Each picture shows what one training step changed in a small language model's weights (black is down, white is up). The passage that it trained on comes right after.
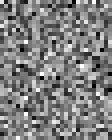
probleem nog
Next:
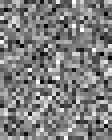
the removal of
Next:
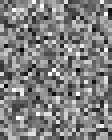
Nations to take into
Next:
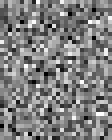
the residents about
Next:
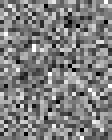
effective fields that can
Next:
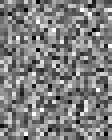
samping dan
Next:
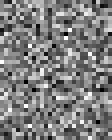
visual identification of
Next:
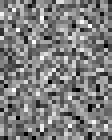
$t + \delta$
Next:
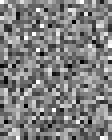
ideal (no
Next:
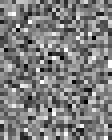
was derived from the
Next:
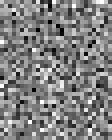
the second, since
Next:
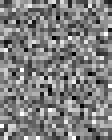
parties, respectively.
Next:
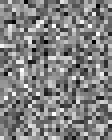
that a different cultural
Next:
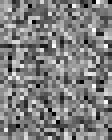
| Observatory
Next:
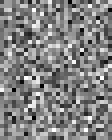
at very low pH values
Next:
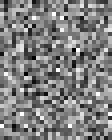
Innovation Training
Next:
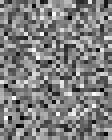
around 0.3
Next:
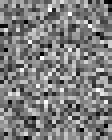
$l$ on regular
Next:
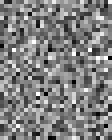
in the sense that
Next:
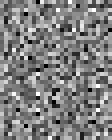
to unstable or
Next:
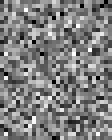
the synthesized
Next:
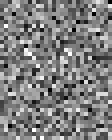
an opposite approach,
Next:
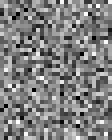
set of weights on
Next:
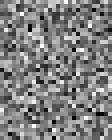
with the 45~m
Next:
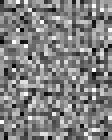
used for transmitting
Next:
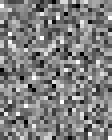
ridge crest
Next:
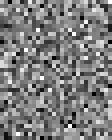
presence of WR
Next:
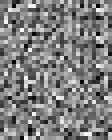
study focuses on
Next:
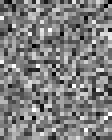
uniformity with low
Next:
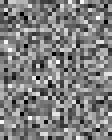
system for managing and
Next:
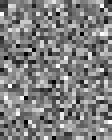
no conflict of
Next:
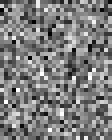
Smith, and
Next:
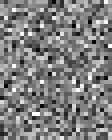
san'at va
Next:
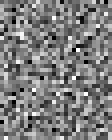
coin Zeus
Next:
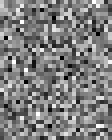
of London)
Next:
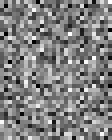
los espacios
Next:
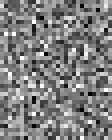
menos durante una
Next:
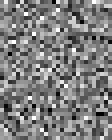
the Ministry of
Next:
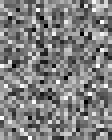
la contraposición
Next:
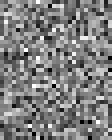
insertion of L
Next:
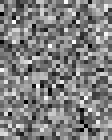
sham group, and in
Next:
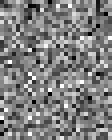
below the conceptual
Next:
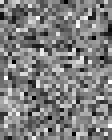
SoC traces
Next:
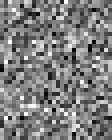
3. SQA should
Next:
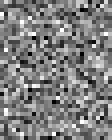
cooperatives of
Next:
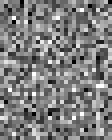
the significant effect of
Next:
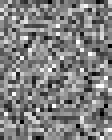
used the official
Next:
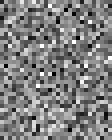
a higher diameter than
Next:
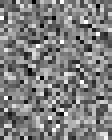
mean flow normal to
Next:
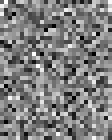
region with spatial
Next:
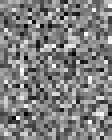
"The Role of
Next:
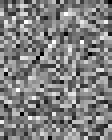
shown that for $0 <
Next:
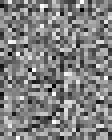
contact points are
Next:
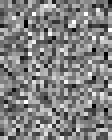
the gray bands in
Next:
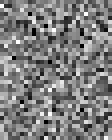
de outros modelos de
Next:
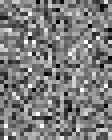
girls have
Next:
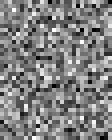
advances in
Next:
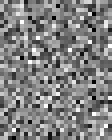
the multiplier for the
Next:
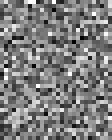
aerospace and
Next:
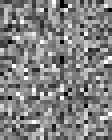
il constitue le
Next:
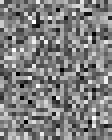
finiteness of
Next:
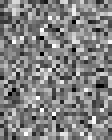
the Climate and
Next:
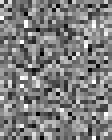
bu suvo‘t
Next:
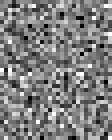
derivatives using a
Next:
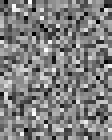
machine learning
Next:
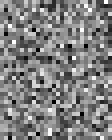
prévia do
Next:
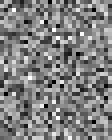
but depressed in
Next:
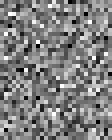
origin as well.
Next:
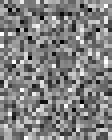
sekolah pada
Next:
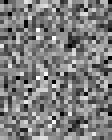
Differential produced
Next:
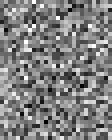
for these deviations so
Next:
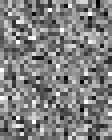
y con una temperatura
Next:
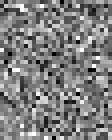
36 years in
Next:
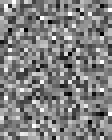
ball. The 9
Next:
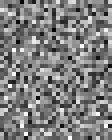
is chosen for the
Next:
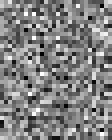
confirmó lo que
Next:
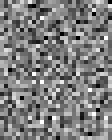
an important factor to be
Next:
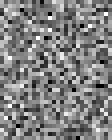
out by the data. The
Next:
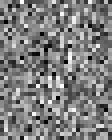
five arguments
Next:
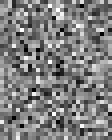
may also be explained
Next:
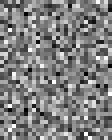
is understated by
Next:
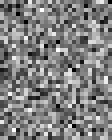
elements and the
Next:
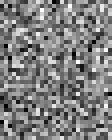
memory size of
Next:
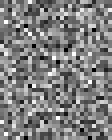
powered by the
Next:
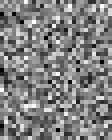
20° midline
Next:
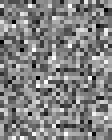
aid programming
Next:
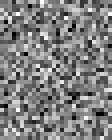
the Haldane
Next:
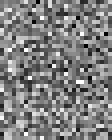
*All work was
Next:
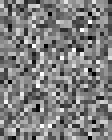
We calculated the tail
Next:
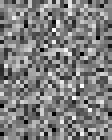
and operate the array
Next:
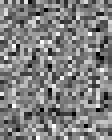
to the number of parameters
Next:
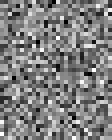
temperatures and large
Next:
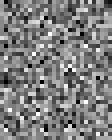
prevalence of MS
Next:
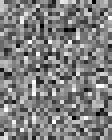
with the role of
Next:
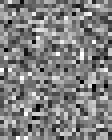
apenas curativa
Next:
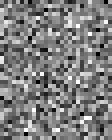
with these materials to show
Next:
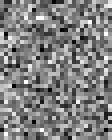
defender que
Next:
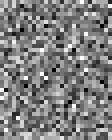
Jasur Mardon
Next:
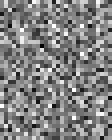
the possibility of large
